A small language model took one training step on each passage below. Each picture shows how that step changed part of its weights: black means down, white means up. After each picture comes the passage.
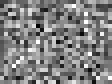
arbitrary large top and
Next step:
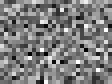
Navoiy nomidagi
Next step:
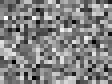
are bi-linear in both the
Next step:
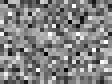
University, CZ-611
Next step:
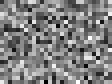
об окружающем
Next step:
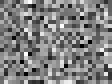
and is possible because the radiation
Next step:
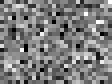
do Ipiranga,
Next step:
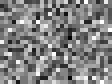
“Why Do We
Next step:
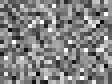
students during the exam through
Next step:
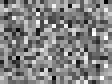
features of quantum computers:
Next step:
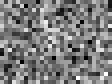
мобильности в
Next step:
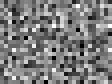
defined. They take values
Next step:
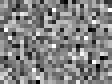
the state of linear polarization in the
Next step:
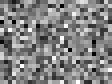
qilib, ushbu
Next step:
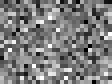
above Hamiltonian formulations in both cases
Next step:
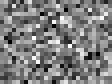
académico, el
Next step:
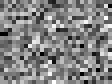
change upon a scattering
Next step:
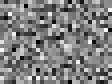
\Psi +c.c
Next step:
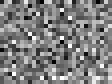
is a literature review work
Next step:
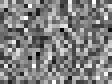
small branching fraction due to
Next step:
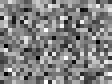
EC-GSM -
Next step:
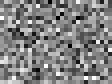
to reduce the similarity
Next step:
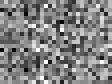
em iniciativas
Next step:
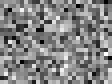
form. As such, our
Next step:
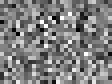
i curriculum,
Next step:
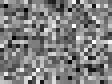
be an indication for new
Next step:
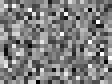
Soveti ikkinchi
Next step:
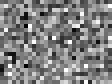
network. Then $f$
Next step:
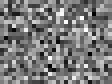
utilizados a título
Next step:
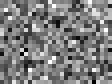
sumber perbedaan
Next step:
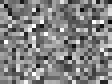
incident time; length
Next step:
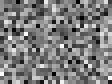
values are negative. The results
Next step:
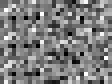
when simplifying
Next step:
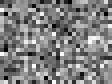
vida no trabalho e
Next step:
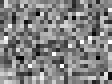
the background subtraction method,
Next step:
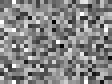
and from 3D gas temperature and
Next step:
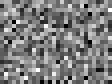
Pada pendekatan
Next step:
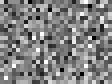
and their fiducial values
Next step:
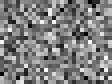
caso y revisión de
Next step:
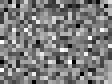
în cadrul procesului
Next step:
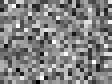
Under the action of this
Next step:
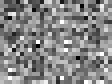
nonequilibrium states using the
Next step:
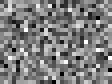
top (average) performance
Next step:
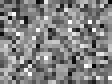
appears at 1.5
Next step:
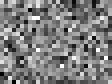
correcting flawed
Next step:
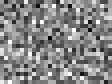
sources in the $\Gamma$
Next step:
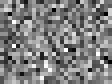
The dynamics of thin elastic
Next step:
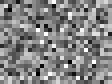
What's New in
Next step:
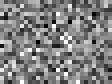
\alpha + \ln \ln
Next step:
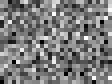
часть сжатых
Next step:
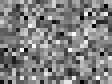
consiste em refutar
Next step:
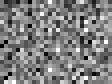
were required to reproduce
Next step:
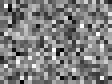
em seu site. As
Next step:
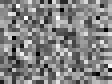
trigger excessive information
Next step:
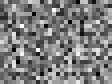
\end{equation} This
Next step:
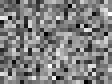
have been developed recently,
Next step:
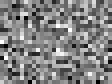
from the gas phase in a
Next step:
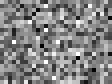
Before to define the
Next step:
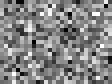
created continuously from the
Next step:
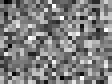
are also present in animal
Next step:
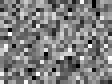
allows for the implementation of
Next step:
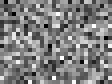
and {Perkins},
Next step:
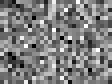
enfocarse en las
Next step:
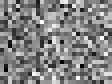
selection method, in which
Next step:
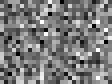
partition function} gives
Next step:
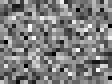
ega (ekologiya
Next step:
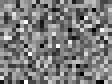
agar Qur'on
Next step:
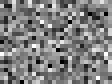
& Completion question\\
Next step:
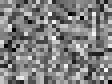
y es uno de los
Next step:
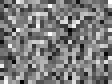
surgem devido à
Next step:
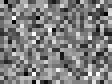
The percent relative efficiency
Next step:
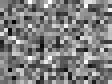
sellers) and the
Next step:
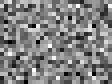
maktab, ta'sir.
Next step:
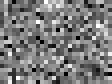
Facebook) -
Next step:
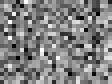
that is typically used in
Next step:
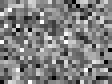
to optimal routing
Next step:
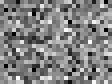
dispersion case such as that
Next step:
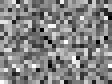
4 samples $\times$ 4
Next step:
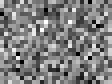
Leonhard (Tote
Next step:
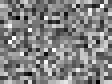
on the transformation, we can
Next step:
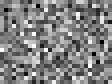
of a dark matter halo
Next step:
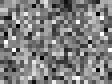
nos define. Y no
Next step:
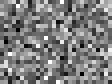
– Transação penal –
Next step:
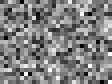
tape. The mixed solution
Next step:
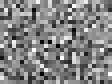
freedom and place in
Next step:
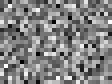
metallicity distributions of
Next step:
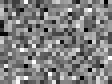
study used an adapted
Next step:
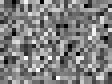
e circundada por uma
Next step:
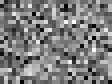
circuitos neuronales
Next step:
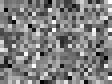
con una visión de un
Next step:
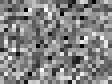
may then be combined with
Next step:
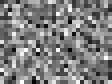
\hat{y} \sim
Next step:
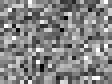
noninteracting system of
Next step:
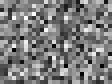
2 Корреляционная
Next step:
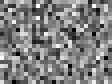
estimates of specific heat of
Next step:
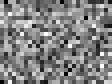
Ricci scalar term is also
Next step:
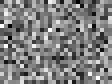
The above propositions are
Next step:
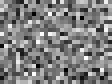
in a solid-state
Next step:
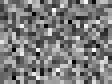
\end{figure} We
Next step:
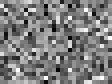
amalga oshadi.
